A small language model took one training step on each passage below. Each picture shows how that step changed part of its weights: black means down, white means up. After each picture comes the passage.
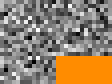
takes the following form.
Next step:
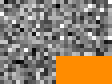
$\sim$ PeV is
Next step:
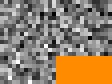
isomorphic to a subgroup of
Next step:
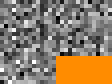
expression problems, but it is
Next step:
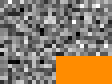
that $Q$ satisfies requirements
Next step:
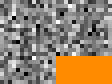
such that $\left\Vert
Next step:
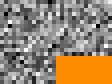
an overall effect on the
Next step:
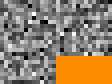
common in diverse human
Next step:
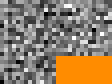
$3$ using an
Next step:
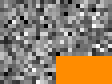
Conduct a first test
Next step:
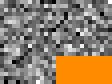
as above. We denote the
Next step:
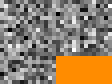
predictor are imposed.
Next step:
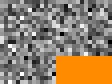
it may have bad
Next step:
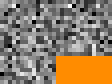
Galaxy disks also
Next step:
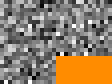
in the absence of
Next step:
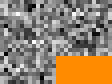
Character Theory of
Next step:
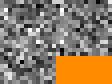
of $\Est$
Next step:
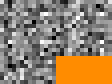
water mirror in
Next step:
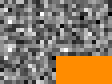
of reuse factor 3 in
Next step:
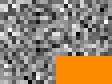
to choose `small'
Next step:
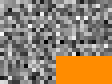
soft toys had indicated
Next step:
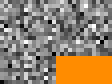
Pezzo surface with
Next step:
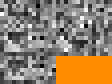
system of cities are
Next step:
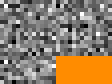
algorithms exist which map well
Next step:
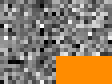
$j$ is a trivial
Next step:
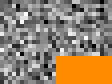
This result was found to be
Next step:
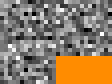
by Weldon and
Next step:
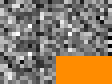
of the square of the
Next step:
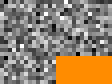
(c) shows the state
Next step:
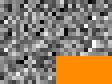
four filters from their observations
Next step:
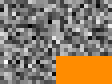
is diagonal, can be
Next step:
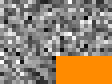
all the important information, but
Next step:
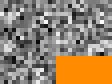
Conflict of
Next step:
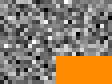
to be able to use Theorem
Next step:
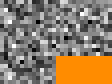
of course stress
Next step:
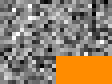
shape of the radii distribution
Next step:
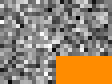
is to investigate a key
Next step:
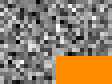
ignore this extra classical
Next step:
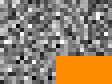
and theoretical model were
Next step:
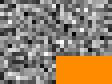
formed crater
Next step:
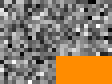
dropped from the
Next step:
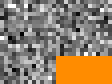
suppose that both the models
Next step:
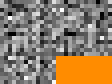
Hence, if $F$
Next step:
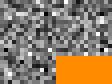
of this Research: - The
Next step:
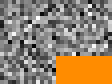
authors are indebted to
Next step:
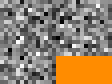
width 50mm respectively.
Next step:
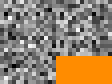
genes to phenomenal
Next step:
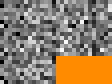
scattering cross section will increase.
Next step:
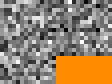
here, she told
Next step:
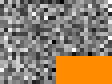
obvious distinction), which
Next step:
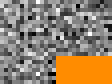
its spiritual
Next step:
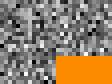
and consumers conduct
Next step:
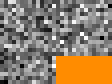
generated. For each data
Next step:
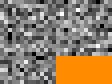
bin size in all
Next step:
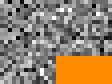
RF substrate and
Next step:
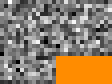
and structure function becomes: \\
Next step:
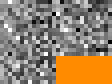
is very close to the exact
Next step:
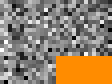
with the 3D exact solution
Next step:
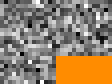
for the waves to go
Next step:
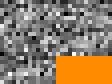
analyticity degree; we
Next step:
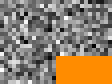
building is due to the
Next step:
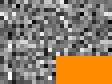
Trade in services,
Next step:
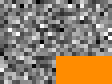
is quite obvious that
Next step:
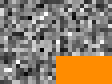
time, the dynamics of
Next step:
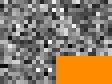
of $\mathbf{K}$
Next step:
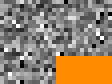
to $\Pi$ so condition
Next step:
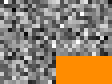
Alam Khan
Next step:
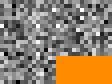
\begin{remark} It
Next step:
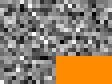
in (18) can be
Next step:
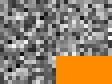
Then ${\mathcal N}$ is
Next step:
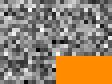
functional was derived up to
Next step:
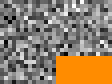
transhumance between
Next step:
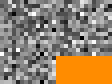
When individuals obtain a new
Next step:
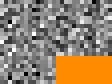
it is apparent that
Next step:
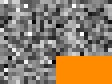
the historical data
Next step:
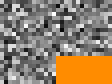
few countries I know,
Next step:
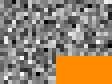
, Andrea
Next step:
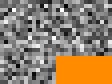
and IV. Their
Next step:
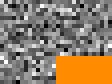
protection acts
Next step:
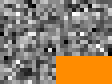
The allocation of resources
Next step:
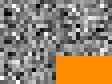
out the constant contribution to the
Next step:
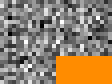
is two and four times larger
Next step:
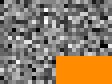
$N$ be an integer
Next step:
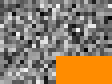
TON timer when
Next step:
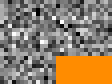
Cavi as part of
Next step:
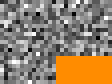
background on the Set
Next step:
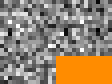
operation on Cray
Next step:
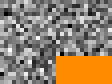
and convert to fluxes
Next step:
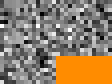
these spaces, and consequently
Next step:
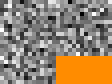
different hardware within
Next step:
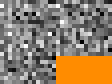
matrix and the formation of
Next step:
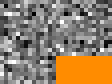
where the rows of
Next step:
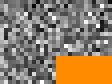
social cognition
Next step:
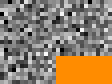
demonstrate our framework in Section
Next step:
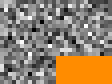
the process resulting from the
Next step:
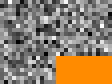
protocol: Well defined
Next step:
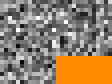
to solve the problem of
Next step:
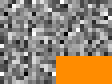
1\le i\le
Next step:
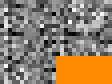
$X$ is a
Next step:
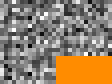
are different, the two
